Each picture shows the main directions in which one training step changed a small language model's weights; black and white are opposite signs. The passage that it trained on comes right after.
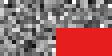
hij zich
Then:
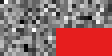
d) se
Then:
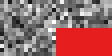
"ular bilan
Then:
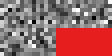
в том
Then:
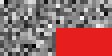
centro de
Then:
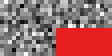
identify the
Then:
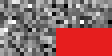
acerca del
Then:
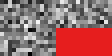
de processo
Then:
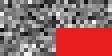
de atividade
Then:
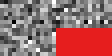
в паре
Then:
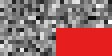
P., Del
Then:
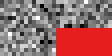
es consistente
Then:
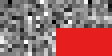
für uns?
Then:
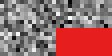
gestion du
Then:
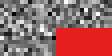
procesos de
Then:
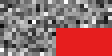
и активного
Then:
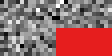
valorado con
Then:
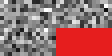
werden die
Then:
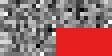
Alumnos -
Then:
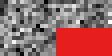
utama dalam
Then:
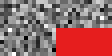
la formación
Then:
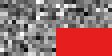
method of
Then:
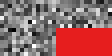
исследования и
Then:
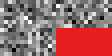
boshqalar va
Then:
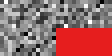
bu o'z
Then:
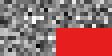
on dit
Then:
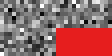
que pueden
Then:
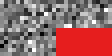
o modelo
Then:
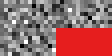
Os valores
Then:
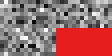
the international
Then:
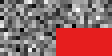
professores e
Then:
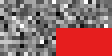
bu dasturlash
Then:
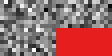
é o caso
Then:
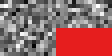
hal ini
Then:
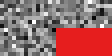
и др.
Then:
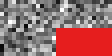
del sitio
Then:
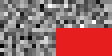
de duda,
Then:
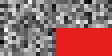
caso del
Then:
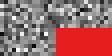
counter the
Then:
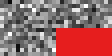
diferença foi
